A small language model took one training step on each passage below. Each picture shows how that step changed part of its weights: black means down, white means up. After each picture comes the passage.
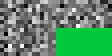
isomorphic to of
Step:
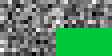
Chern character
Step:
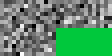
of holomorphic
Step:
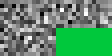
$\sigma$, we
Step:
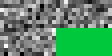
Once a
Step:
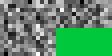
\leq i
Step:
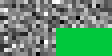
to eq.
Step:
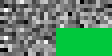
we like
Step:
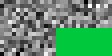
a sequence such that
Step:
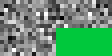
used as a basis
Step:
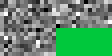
Two vertices are
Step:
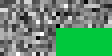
found in
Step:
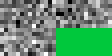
\item input
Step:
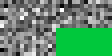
have tested
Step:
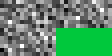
bounded by the
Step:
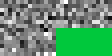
integrable function
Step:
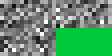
(one or
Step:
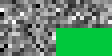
row of
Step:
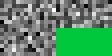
the $\ig$
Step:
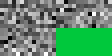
combined to
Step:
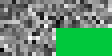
functions of the
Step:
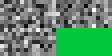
1$ we have
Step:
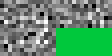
which determines
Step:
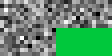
acts on
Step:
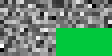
normal and let
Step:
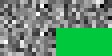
dynamically in
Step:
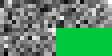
On the other
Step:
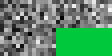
$u$ of
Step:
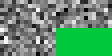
be related to
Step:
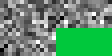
groups of a
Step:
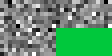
that $$ \align
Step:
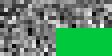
in these spaces.
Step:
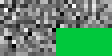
for $D$
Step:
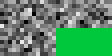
times, we
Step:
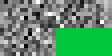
\infty$. So
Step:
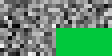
Centre for
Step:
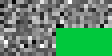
is at most
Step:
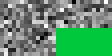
groups} We let
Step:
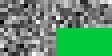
of Pure and
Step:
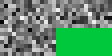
system of equations which
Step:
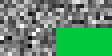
we study projective
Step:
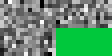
the claim]
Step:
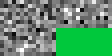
less than
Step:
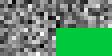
circle in
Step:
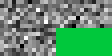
or a line
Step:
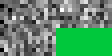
by the action
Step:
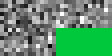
is a regular
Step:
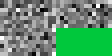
The purpose
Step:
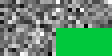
remark that the
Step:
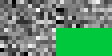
other, which
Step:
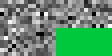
construction. Since
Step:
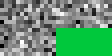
the maximal number
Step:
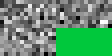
the Watson
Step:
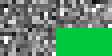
are therefore
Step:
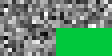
are {\em
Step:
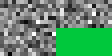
finite differences to
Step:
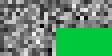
assuming that
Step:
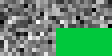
of this type of
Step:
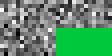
proved by
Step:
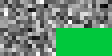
rich probability
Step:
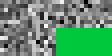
functions. We
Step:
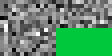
all facets
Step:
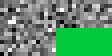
as follows in
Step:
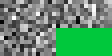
that $M'$
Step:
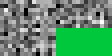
which are not
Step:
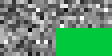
be a simple
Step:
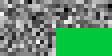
as HD to
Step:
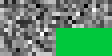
n$ and
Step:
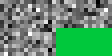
[c] at
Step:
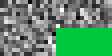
their inner product
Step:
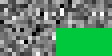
to prove the
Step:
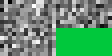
note that the
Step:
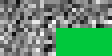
critical point
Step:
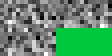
differential operator
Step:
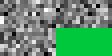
a, \phi
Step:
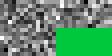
split into two
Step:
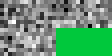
as: \be
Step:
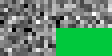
of solutions of the
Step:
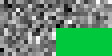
same as the initial
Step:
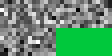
full product
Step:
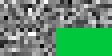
lines for
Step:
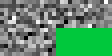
reaches a
